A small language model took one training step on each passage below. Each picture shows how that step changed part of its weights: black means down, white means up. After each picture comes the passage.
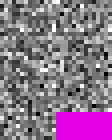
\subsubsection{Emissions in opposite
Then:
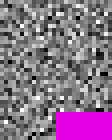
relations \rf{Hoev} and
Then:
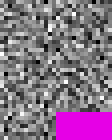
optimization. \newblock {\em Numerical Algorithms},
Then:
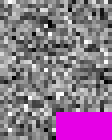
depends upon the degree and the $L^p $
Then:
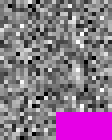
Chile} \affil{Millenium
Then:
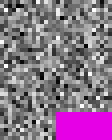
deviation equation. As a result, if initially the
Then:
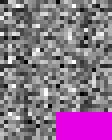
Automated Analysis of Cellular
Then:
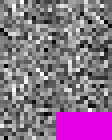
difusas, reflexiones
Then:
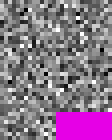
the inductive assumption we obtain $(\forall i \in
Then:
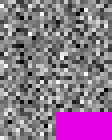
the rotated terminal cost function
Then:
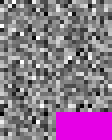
analysis, the threshold-based termination and
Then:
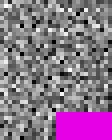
a semi-direct product with faithful
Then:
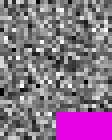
an alternative to the optical polymer backplane
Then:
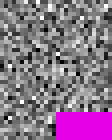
appears to be a power law, ${\rm
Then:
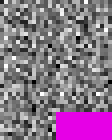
some free groups and some torsion groups each isomorphic with
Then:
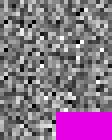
the system size. We consider a cubic
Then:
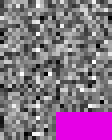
agreement with what had been observed for simple models of
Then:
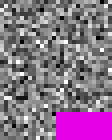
mind, we can consider the detection of the
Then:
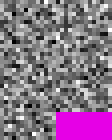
element $\ell$ of degree 1 such that the multiplication
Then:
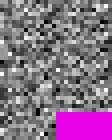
rotation. We would also like to revisit smaller
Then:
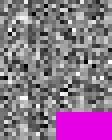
by the post-AGB evolutionary
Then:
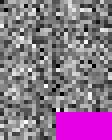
London, Egham; United
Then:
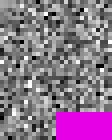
the quark structure of the meson $a_0$,
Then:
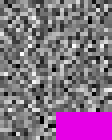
ones of the thin film or pill derived
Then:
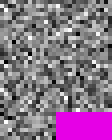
$\Gamma_{\rm P}$ on a single orbital with
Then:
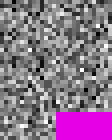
valid, since CDW volume suppression below
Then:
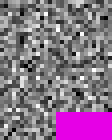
\I_k}$ and outer almost
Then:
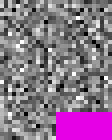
we systematically motivate and describe our chosen
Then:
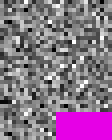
case of DUNE is not only a part of
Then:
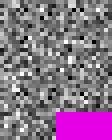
the images of finitely many Lie algebra homomorphisms from
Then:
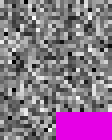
The effect of impurities in gapped systems
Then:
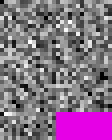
Sarson et al. 1997), and the
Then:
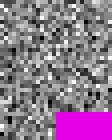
prespecified kernel function on $\mathbb{R}$
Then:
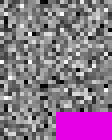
operator $b(x,y,z):
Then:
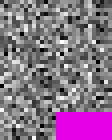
A.Borio di Tigliole,
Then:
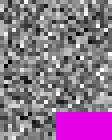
most consistent when the procured decomposition has OCT
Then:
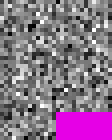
maximize the use of bosonic operators to describe Higgs
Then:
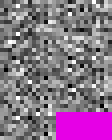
iterative solver techniques such as multigrid methods
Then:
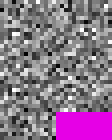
up to the first order derivatives in arbitrary directions at
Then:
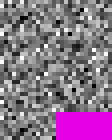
the Horizon Europe project
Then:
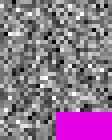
first recall that we have split $q_2$
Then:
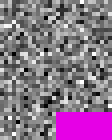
4-$\sigma$ detection). The green
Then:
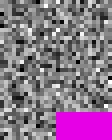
\] If we move the origin to the interior
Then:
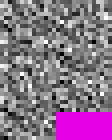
inequality: \begin{eqnarray*} (ii)\ &
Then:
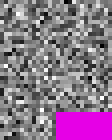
From the regularity of $sF-G$ there
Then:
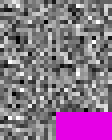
into how we can organize our code and
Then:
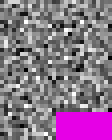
for this the quantum-kinetic equation for the
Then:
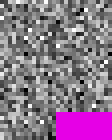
the anisotropy in elastic
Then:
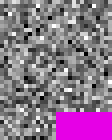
$\N_{\si}$ have been defined in
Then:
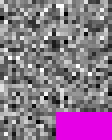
Harald Cram\'er had ever
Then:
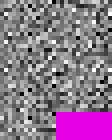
Majda and Damodaran
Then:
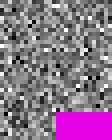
Project Funded by the PAPD of
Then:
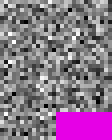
widespread interest in the literature. Therefore this
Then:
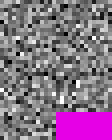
text \usepackage{subfigure} % use for
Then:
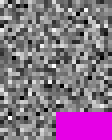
a chance to emerge in the
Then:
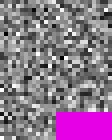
with classical rotating-fluid models such as
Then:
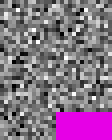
the transmission for a feedline only device,
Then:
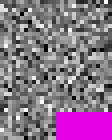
a parameterization $P(\theta)$ for the stable manifold
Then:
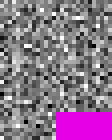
there are only finitely many similarity types of sets of size
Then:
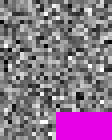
of the orthogonal polynomial of degree $n$ for the
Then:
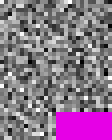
and the percentage of time spent calculating
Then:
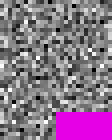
for some useful conversations. \section{Proof of
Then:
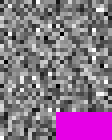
as the ``conventional geometry" as it is often
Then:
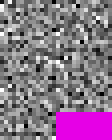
faster the modal analysis of a structure, so
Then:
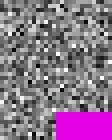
confined within one patch, which should be the
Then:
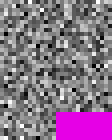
= 0$ in the Horndeski theory
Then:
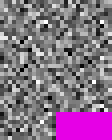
a regular fixed ring (the fixed ring is even
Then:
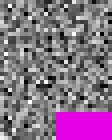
token, a supersymmetric transform can also
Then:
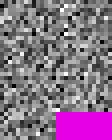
found to be superconducting so far is
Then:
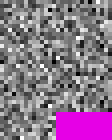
It is shown in \cite{HW} that the
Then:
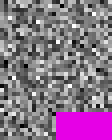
velocity of the wheel cannot be related to the velocity
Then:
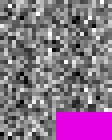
do not need them and the same statement can be true
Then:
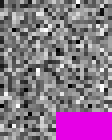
Fermi coupling constant, $Q_W$ the weak
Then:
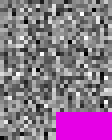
$\frak J $ is not irreducible, then ${\frak
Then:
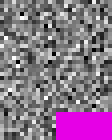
with $H^{\infty}$, it is known that
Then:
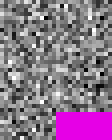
and Eq. (7) is simplified as
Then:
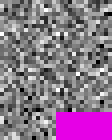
of coordinates (called asymptotic coordinates). We also require that
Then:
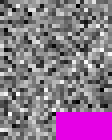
trace of the metric tensor. Dimensional regularization is
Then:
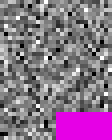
$\phi_{\rm CEP}$. Note that the electrons
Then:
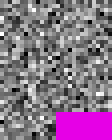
be generalized to the orthosymplectic group case easily.
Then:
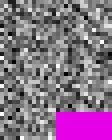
16 \rho. \end{equation} Then
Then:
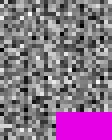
hand, introducing more data per existing samples can
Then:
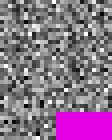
gain synthetic templates to interpret
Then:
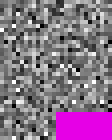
\Leftrightarrow a_i\in
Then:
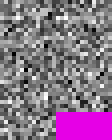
(with counit denoted by $\eps$) as well as
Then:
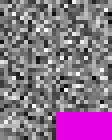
to build such a basis if the
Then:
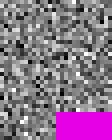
direct consequence of Theorem \ref{t:esa}
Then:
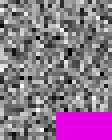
$C$ is oriented (if $F$ is
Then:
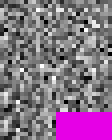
a suitable coupled system. For
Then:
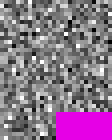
from $\mathcal{F}_\nu$ to
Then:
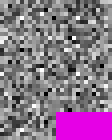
$n$-ary hypergraph in $F$ when the
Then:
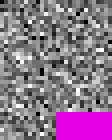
able to reproduce the empirical scaling
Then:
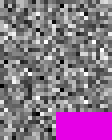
can be chosen arbitrarily from $F_1$
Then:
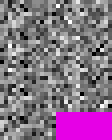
Before exploring specific cosmological scenarios, it
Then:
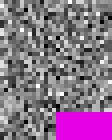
variable $z$ plays the role of dependent variable
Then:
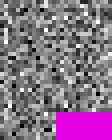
which sends each $G$ to the size of
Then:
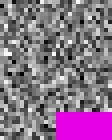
t$ can be reconstructed. Furthermore,
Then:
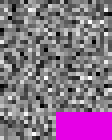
if they are adjacent on a line. More
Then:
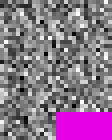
quadratic function, the LMF method could be a
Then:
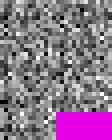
costate equations are ignored during iteration so
